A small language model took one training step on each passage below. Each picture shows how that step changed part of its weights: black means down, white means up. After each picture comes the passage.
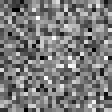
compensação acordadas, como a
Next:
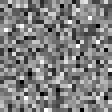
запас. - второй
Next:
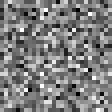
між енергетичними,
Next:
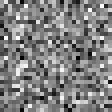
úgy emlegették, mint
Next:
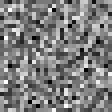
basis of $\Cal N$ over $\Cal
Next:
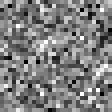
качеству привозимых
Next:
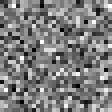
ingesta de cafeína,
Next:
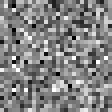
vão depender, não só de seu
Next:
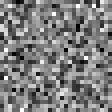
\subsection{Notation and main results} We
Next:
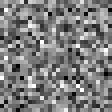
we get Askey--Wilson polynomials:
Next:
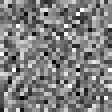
показатель настораживает, и
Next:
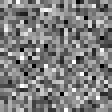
целевых программ развития
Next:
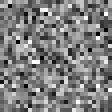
мира, за исключением
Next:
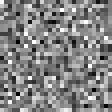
peserta didik dianalisis
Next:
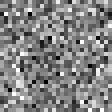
though the $H^1$-norm would
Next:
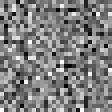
for any finite subset $\F$ of
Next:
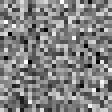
очень быстро Abstract:
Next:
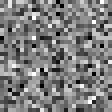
again such that $\ve 0 \in
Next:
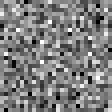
$v$ are denoted by $v^-$
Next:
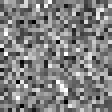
ko'rsatish, yomon
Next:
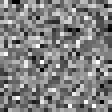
Combining (c) with the inequality
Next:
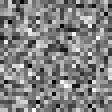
entire complex plane, with a simple pole
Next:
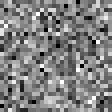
and wide experience has not developed,
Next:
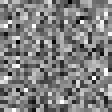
expected number of spins in a game
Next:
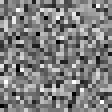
As a result, one may need to use a
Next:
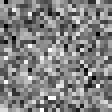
ed ultima figura di cui
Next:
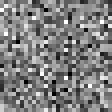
Strategi Pengembangan
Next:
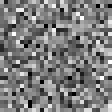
section will be devoted to proving several
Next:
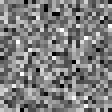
iqlim o'zgarishi vazirligi
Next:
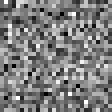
therein. The method of moving
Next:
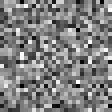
Li X, Liu T, Li L.
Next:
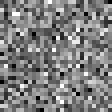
bitta qizil kvadratni
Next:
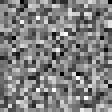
2da etapa, Junio
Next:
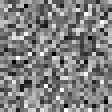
whichever edges of $\Tree$
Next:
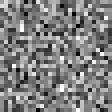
С.М. Осінов,
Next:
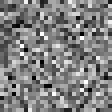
Abia. Si señó,
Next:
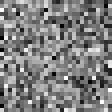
Tarix darslarining murakkab
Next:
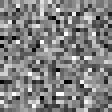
in which the shape of the neck
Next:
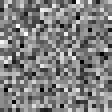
дела или о возбуждении
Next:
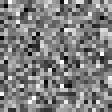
the closure of $\cb_x$
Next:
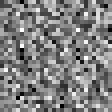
che possono tutti anche
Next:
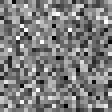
yengillashtirish barobarida insonning
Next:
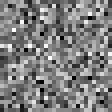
кўплаб физиологик
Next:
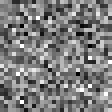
Adnan çiftinin de
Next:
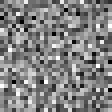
sociedade. O estudo dos gêneros
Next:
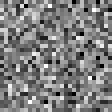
rang (in partial differential equations defined in the
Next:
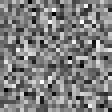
active recent investigations of Abelian ideals,
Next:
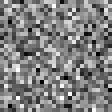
qushaqlap kólge qaray
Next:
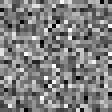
Group Blog, URL:
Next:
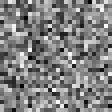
- \theta_k + \alpha_k
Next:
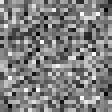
of the state-of-the-art
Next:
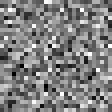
injection of CMC-ZVI within
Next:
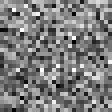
souhaite gérer ou
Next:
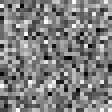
174.87 s and a maximum frequency
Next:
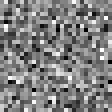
The selection and training of the
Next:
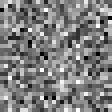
происходит стихийно.
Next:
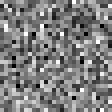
Pahouja G, Branch
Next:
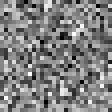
$f_n$. The dominant term in
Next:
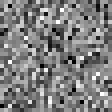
групп симметрий,
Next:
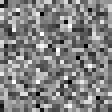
and $g_0$ are defined via
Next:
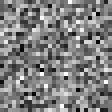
quyidagi turlarga ajratib o'rganish
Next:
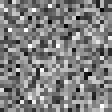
we then have (using $\lambda_1
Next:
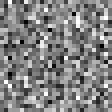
are equivalent: \begin{itemize}
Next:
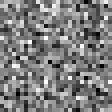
Исследование позволит
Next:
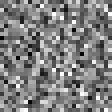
the geometry of a closed convex set $S$
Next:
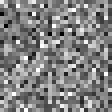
solved approximately in polynomial time in
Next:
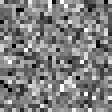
usuli bo'lib, unda sinf
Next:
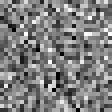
os mesmos demonstram dificuldades
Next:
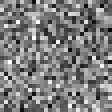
u \partial_t v_h \,
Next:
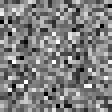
por factores distintos, entre os
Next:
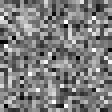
Oracle Dijital Asistan,
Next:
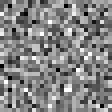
por medio de la aplicación de la
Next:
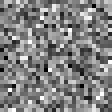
поступающей информации на
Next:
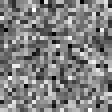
and finiteness theorems for rotationally
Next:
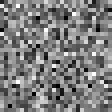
$\bigcap\limits_{\al \in
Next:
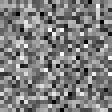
maka aturan ppidanaan
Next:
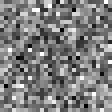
imkoniyatini yaratib berish
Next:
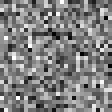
SHohruh Mirzo
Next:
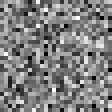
безпеки та кадрових
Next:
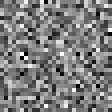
muestran una correlación positiva entre las
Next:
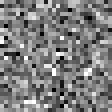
that $q>1$. Using the argument of
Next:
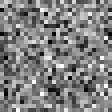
роли в воспитании;
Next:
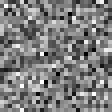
presión arterial En todos los demás
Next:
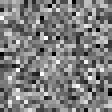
farqni yaratdi, O'zbekiston
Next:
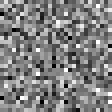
alunos sobre a prova oral do
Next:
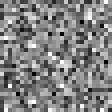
\begin{remark} Observe that the
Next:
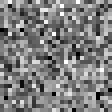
человека. Что
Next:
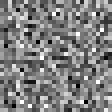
deneyimleri ile tespit
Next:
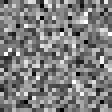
falsafiy va lirik yuk
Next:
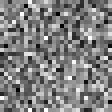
masofaviy o'qitish kurslarini
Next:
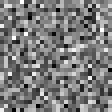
the complex valued function defined by
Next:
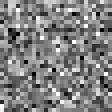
for the Lie algebra $\fh(2)$
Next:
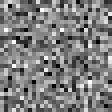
частиц остаётся
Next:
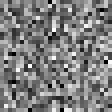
mumkin qadar orqaroqqa
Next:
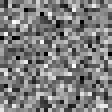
y$$ for all $x,y\in
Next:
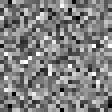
ideals can be computed like strongly stable
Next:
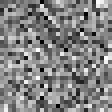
office work with visual display
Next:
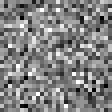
\ref{main thm} by the following
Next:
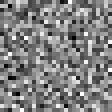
всегда представляет собой
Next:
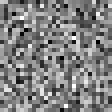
lattices in a companion paper.
